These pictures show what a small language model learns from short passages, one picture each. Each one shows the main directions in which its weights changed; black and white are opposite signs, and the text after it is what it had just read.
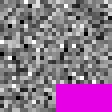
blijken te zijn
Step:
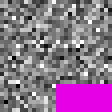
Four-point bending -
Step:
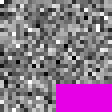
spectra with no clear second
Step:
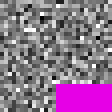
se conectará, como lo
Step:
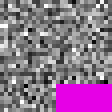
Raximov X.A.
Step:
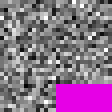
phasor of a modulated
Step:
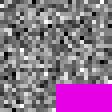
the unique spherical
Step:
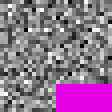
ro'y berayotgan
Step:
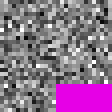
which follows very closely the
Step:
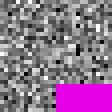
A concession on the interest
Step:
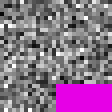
geral. Esses valores
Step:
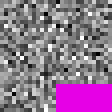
or land is "an extension
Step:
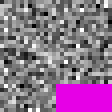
Dinamarca le
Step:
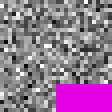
methods that based on the Decision
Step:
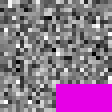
multiple reprocessing and
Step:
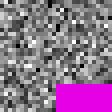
doimiy turmush
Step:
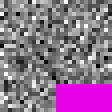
electric dipole: From
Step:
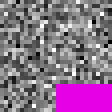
a un cuestionario
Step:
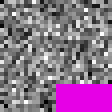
paper, time period to calculate
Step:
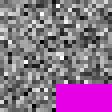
strength of composite structure,
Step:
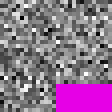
r_H -\frac{ \dot
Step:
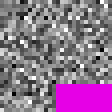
Indigenous literature
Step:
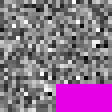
which comprises secondary
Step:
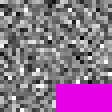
cosmic voids
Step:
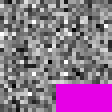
va abadiy iqtisodiy
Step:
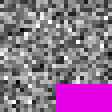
those where the system is found at
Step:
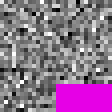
pasture soils and
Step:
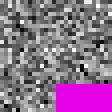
³Professor &
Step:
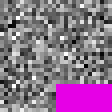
to analytical prediction, the
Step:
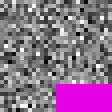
we interpret the general
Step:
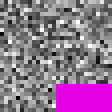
masalasi yetarli
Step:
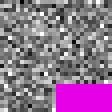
and then it had been classified
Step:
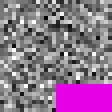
example of the different kinds of
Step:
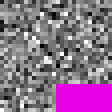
testing) and trying to
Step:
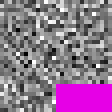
to address this problem will be
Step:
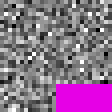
for collecting lane distribution data
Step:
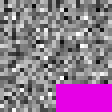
The interval $[x_{min},
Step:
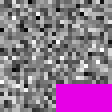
faculty development workshops
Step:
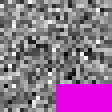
diffraction structures of the
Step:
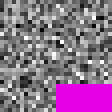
do sistema prisional:
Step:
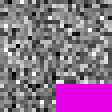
in the LLLA above.
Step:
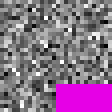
variance observed for OP.
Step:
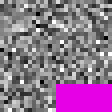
a establecer más
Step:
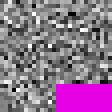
that we must be reformulated
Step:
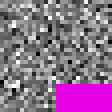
stated numerous recommendations
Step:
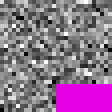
as well as other galaxies
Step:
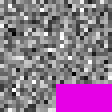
Problem 3: Generally the
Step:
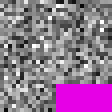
paragraaf 5.3
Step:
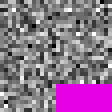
for sale on the World
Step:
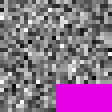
State shall provide the
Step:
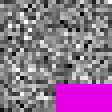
los dos trabajos ya
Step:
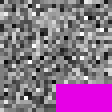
mechanics and related theories
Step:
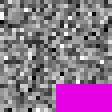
reports, the cluster
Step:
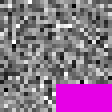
stations competing for medium
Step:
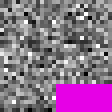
com os saberes ou
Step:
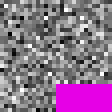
Luís- MA.
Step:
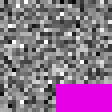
anions. 2.2 Simulation
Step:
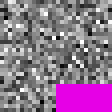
unda auditorlik
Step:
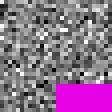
isn't merely a
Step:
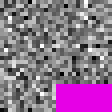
end of Phase 1. The
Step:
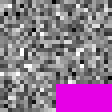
necessarily destroy
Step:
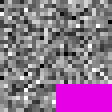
we need to construct the hard
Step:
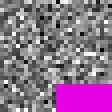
under high temperature conditions favors the
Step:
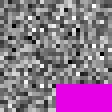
zero at $x\approx
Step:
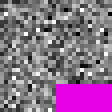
financial performance. 5.1.
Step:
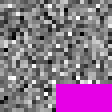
Andriani, A.
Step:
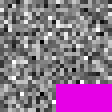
provide services of their competence
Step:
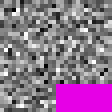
and mastering technologies,
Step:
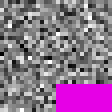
so'zlash odamlarga
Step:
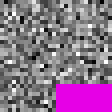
for integer $n$.
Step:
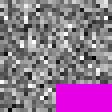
namoyon qiladi.
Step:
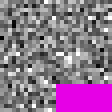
by filling it with the cold
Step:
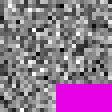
(дата обращения:
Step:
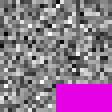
and maximum honest
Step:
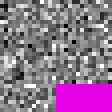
è raccogliere
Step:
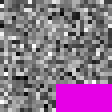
not always explicitly
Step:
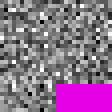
World Economic Forum
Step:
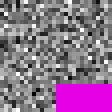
\rangle)$ and $(Q -
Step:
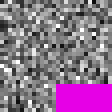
features, requiring
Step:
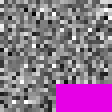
upon to calculate economic
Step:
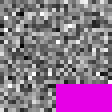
due to their prejudiced
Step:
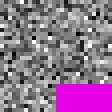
tasvirlash tarixiy
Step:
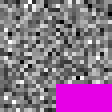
superconducting resonance is
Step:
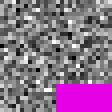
Fatehizade, M.,
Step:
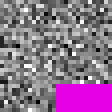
instantaneidade do modo de
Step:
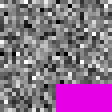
permit explanations within the
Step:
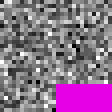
is slightly less than
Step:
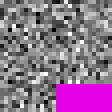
integrativa del AR y
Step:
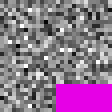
nearest PHP point is
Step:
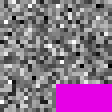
°C Condenser
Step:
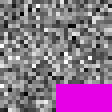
(b) Distance from
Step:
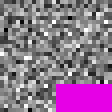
magnetic phase distribution can be
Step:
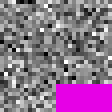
plantains, amongst
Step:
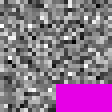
— mehribon yoki
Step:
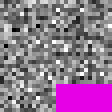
potential additive to polymeric
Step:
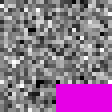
не лише як
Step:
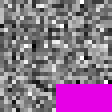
mark the mass function adopted for
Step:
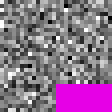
performance is close to that of the
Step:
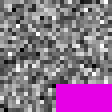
artifacts when fusing
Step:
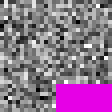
baholash bo'yicha
